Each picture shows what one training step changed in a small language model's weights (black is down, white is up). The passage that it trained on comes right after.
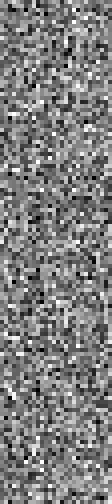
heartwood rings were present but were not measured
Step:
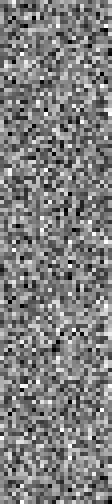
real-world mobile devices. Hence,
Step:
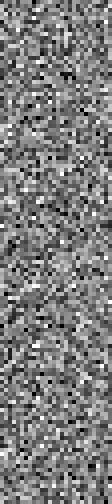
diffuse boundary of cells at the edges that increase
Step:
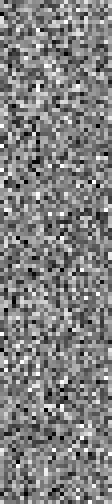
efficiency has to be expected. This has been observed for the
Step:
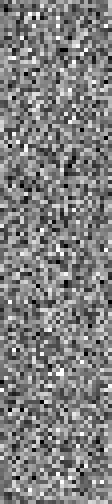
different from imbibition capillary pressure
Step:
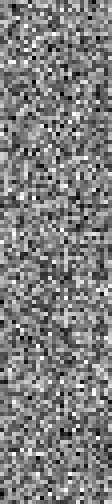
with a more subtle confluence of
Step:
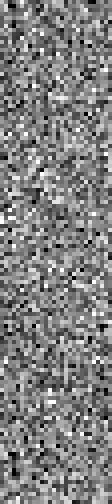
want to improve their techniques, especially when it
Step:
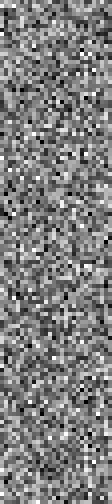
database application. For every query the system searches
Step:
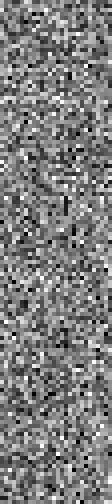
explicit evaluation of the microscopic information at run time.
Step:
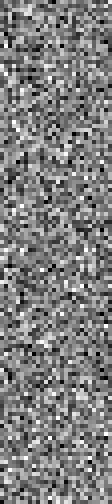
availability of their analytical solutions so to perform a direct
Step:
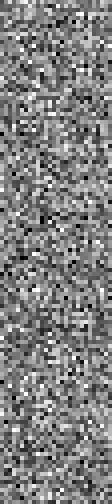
diagnosis of Neonatal
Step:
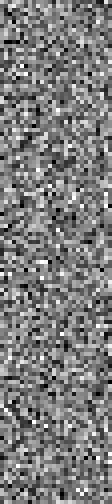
combinations are provided in Sec S4 of the
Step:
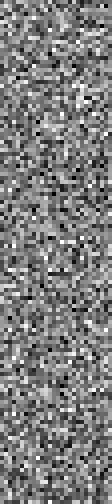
Table \ref{tab:priors}, their
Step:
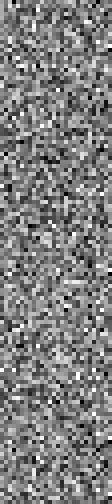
\textbf{SE} & \textbf{T} &
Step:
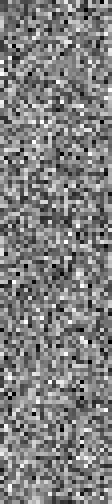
assessing the effects of Covid -19
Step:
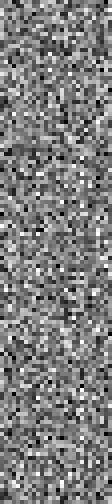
one of the essential part of security.
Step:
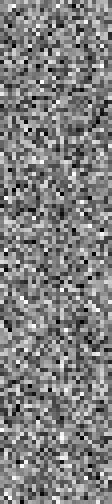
in $\RR^n$, trivially generating
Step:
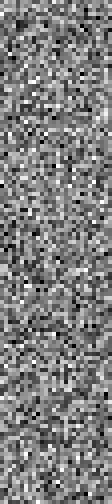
the cleanliness of water tanks and
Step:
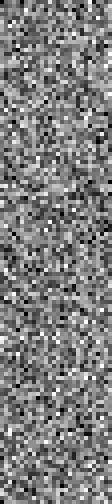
well as for the ritual practices they consider
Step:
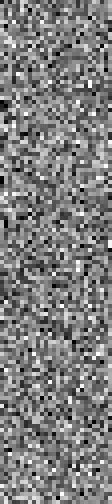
discretization $S$ is a generic
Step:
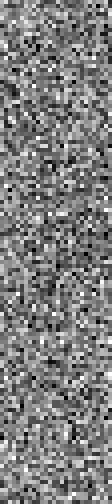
One starts with the virtual work that is
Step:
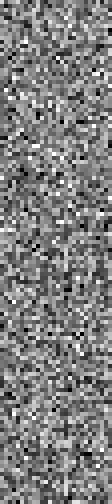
the battery's capacity to travel. -
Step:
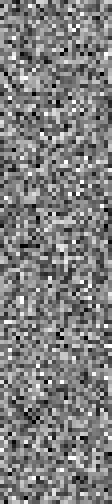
loop of the algorithm is as follows, where the
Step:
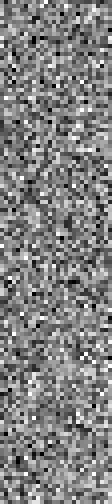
oxygen-dominant (Ko et
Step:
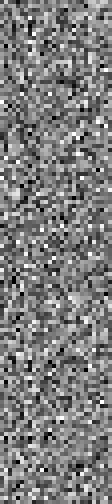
j < J_+(n)$, and directly compare
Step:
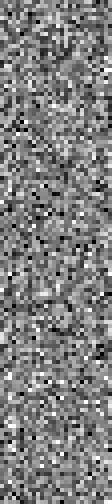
fluctuations due to the finite length of the
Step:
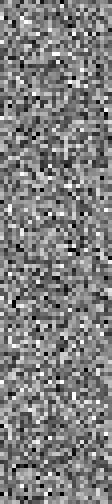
the time of the transition we can obtain an estimate of the
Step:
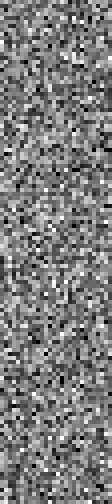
and processing machinery present in living cells in
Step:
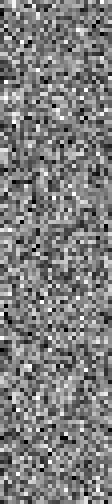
the Family Medicine Specialization
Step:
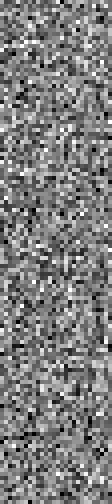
from 1.4 mm to $\sim$
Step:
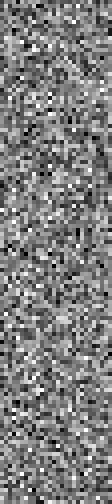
preventing exit if the file was
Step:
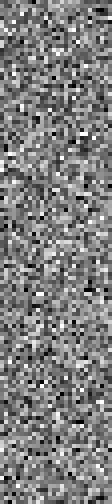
kind of complexes, but only a few are
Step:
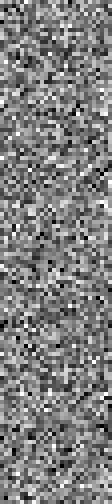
Society of Germans from
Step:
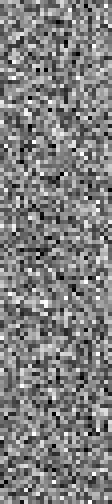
theory calculations. Our electrical resistivity data
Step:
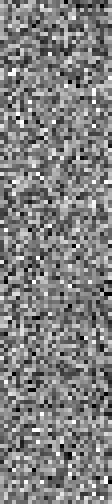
to verbal stimulus 3.
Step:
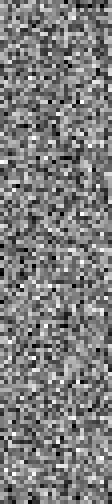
to the real axis for $d<0$ as
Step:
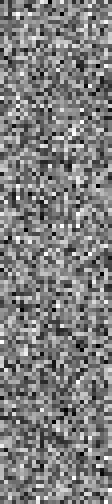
ICT artifacts, as well as the potential
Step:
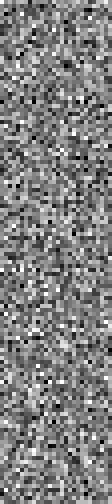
for the case with optimized gain. Making
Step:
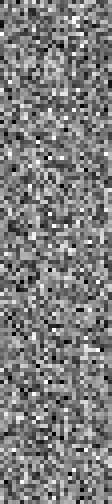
explanation of the association between job
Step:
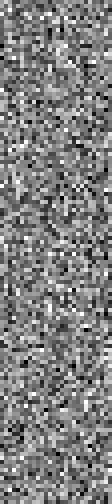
(60 days) during this weighting period there is
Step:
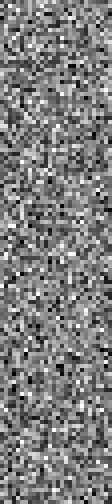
fields near the galactic plane, where the
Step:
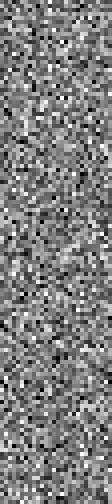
The Infinite}, Routledge, London and
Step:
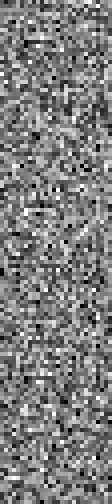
\end{pmatrix} \not\equiv 0
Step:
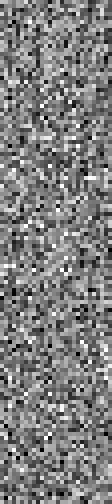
statistical distribution as χ^2 with k
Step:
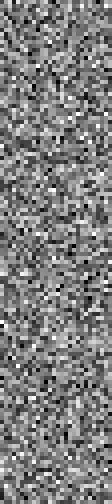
Camps”. *The Nation*,
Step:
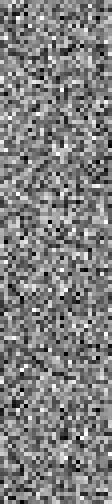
in the evenings but we are also there during the
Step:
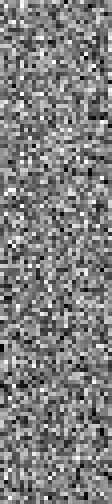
\longrightarrow N$ is a vector bundle.
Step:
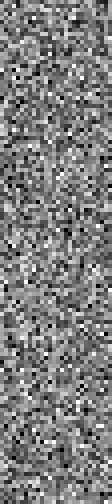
than the underlying deterministic dynamics. Future work will
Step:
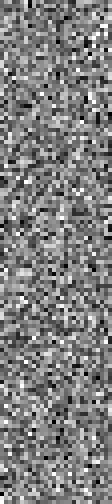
[1] Constantinou, M.
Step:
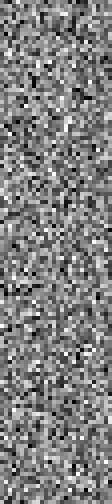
and kept at 0.5 MeV. A
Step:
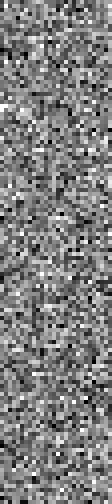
of 6G end-to-end system, and the
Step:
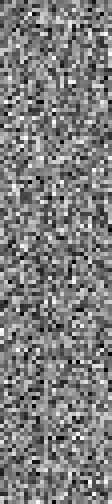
75 and 50 ppm, and for
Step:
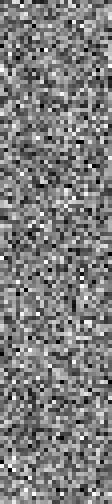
multiple constraints with specified orientations. In this
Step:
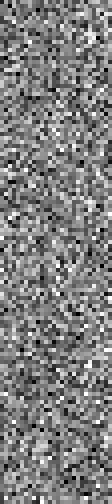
{\em symbols of operators} for the
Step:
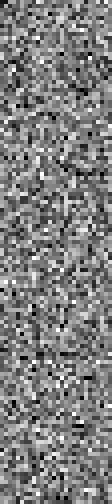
to Mike Hill for taking notes and
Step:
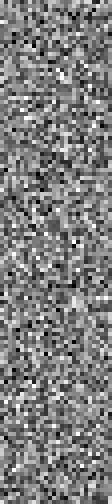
\{ \text{not bright, not cheap,
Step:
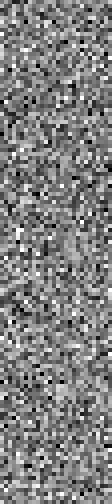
The same analytical construction followed for the minimal model in
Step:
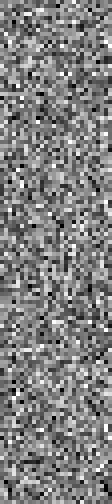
between ecological environment and economic development.
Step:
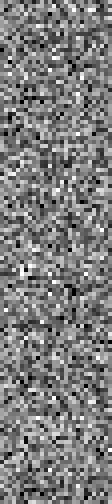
$\Gamma$ and $\Sigma$ are smooth
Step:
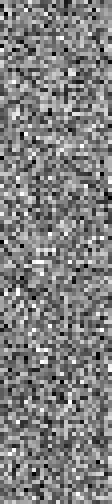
conducted to assess the long-term impact of
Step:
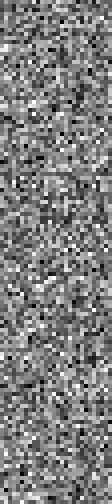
diagonal terms \[ x^i_k
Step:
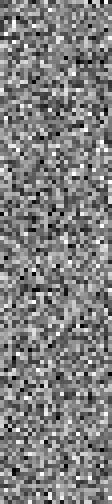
to the discretization of Maxwell's
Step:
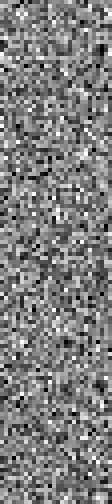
the past” (2006, 6). While for
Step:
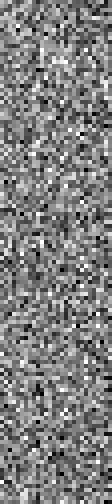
in the DLI paths will affect to the
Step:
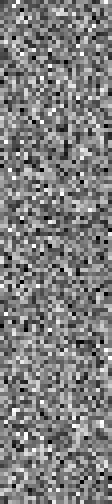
can be attributed to the etiological factors
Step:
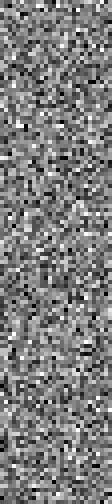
we use $k=5$, on bottom we use
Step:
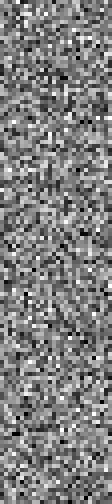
index subgroup. \end{lem}
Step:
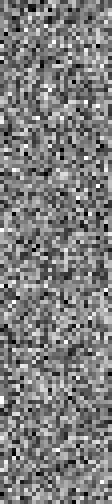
the viewing camera can obscure
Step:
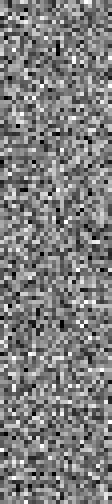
in \eqref{langevin} are independent;
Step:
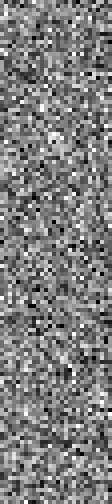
complex of the poset \begin{multline*}
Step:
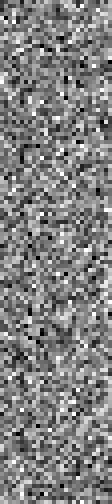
including domestic hot water production, in
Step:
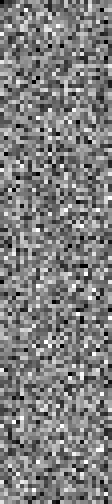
the reference mesh. All three terms are required in
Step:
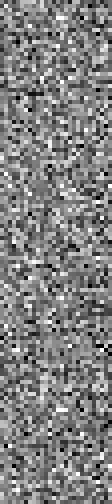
{ p \cos \alpha - p v \over
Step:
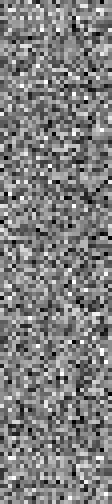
\label{sec:ResultsDiscussion} With
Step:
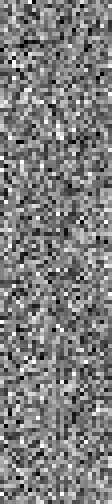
hypersurface the hypotheses $\nabla^\perp
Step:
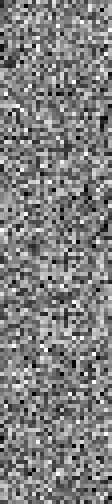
at high-resolution satellite images of the
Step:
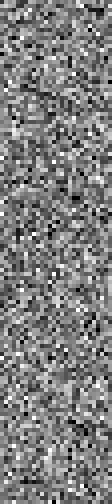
sucked up into the upper bulb and
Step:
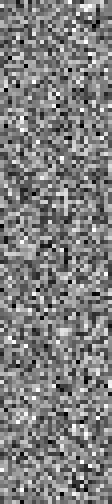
play an important role in the TME,
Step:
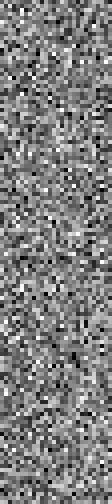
Commun Mob Comput*.
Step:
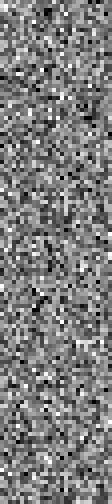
CPhase operation to the CNOT
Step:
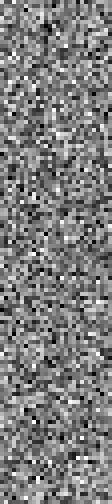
he head teacher is uncommitted and always
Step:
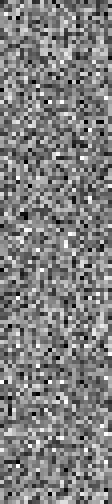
for the case when the areas of domains
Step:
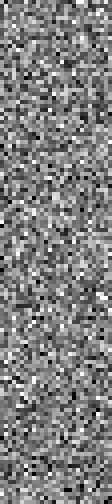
consider a time-independent inverse problem governed by the
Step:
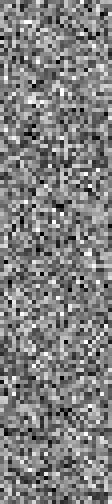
proffer a solution. ETHICAL
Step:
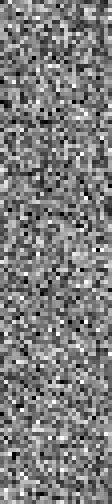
are employed, with artificial neural
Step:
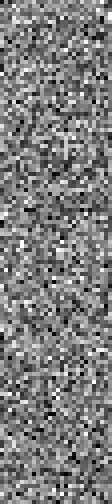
this leads people to the abyss and [the
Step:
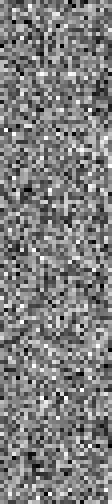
simulates the hybrid non return to
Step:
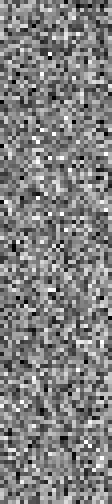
to converge to the theoretical value $1/2$
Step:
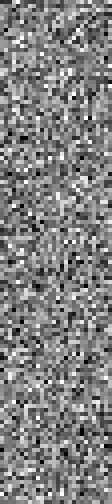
from the phonons with different multipoles
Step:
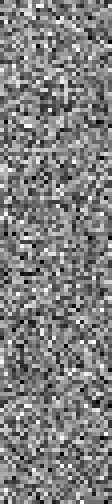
thus get a well-defined injective map
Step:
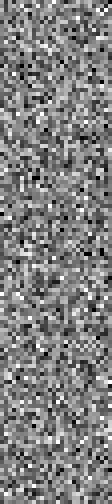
\title{Towards Transferable
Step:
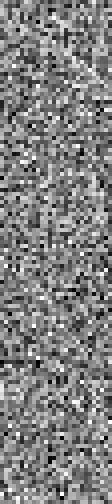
their parameter values and run simulations, as well as
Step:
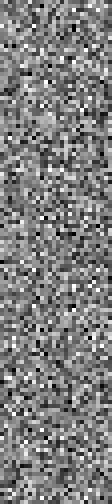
is already quite restrictive. The supersymmetry
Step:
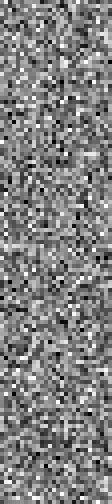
MAE of the Cubic dataset's test set
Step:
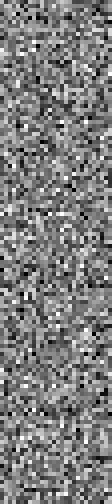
$n$, with the case $n=0$ being
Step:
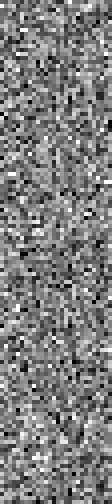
$A_M$ est injective sur les
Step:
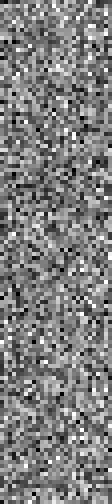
(6)$$ In order to define a pursuit time
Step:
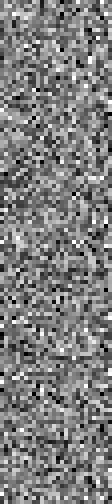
(b) Flat linear motor;
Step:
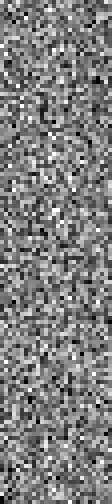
surfactant, which has been reported to efficiently
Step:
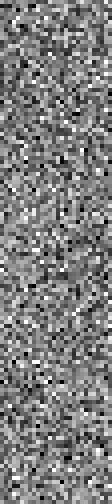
the next section. \subsection{The connected components of
